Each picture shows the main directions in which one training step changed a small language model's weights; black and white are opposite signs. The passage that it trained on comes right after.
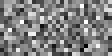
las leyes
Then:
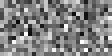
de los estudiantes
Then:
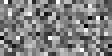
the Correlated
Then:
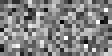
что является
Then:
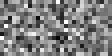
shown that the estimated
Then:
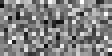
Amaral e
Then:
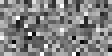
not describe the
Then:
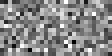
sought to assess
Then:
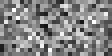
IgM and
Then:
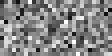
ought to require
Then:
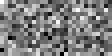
the Department of
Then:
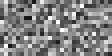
defines public administration
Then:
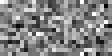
this have to do with
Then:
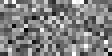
of our society;
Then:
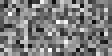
~ group *
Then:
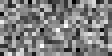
body or any of
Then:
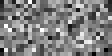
and the spread of
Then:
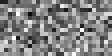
Systems, Man,
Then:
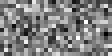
is total number of all
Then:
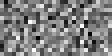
riesgo para el
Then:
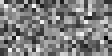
bu komponent
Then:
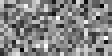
that both Girard
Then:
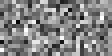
en el ámbito
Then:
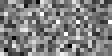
même sens
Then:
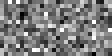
e funcional”.
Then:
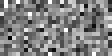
satisfies $CR
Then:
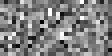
baseline and
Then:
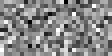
Political Science
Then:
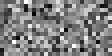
the plasticity
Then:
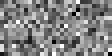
de medição de
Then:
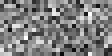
of debiased
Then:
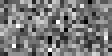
limited number of
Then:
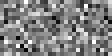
e impresión.
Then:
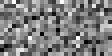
of Health Economics
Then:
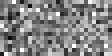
mostra a nave
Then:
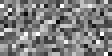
dem Begriff
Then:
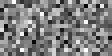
milli allra
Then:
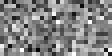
of linked
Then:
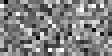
trips rivojlanish
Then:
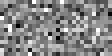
were determined by the
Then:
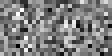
demokratlashtirish va
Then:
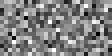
Estatuto da
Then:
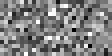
one. So, we
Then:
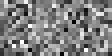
aplicat, de
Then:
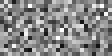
қилган ва
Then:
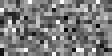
amalga oshirib
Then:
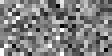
to urban development
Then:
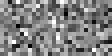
- All countries report
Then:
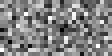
Tabla 1:
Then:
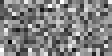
Gender ^a
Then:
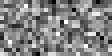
performance is influenced
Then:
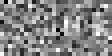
surface of the cell
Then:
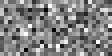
was attenuated
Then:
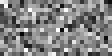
as a means of
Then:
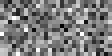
DBG, K
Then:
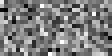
guru dan
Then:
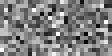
recently taken
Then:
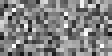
grupo e
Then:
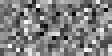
sistema educativo
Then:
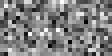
model increases the
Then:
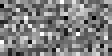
coverage of the
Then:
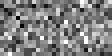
o meno dei
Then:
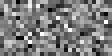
entretiens avec
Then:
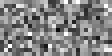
in the mechanical
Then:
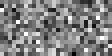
erkinliklari va
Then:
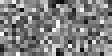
and evidence in
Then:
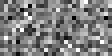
devorining u
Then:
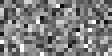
os alunos,
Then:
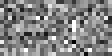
leads to a
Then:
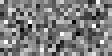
do proprietário
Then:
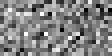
Di akhir
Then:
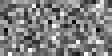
desses animais
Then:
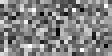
models A preliminary
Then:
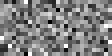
gratuit la
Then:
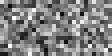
There was no visible
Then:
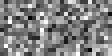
large amounts of
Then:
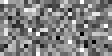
social initiation skills allow
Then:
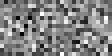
average balance of
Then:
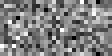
possible only with close
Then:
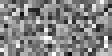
resultados demonstraram
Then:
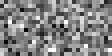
inputs 1 feed
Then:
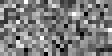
e excelência nas
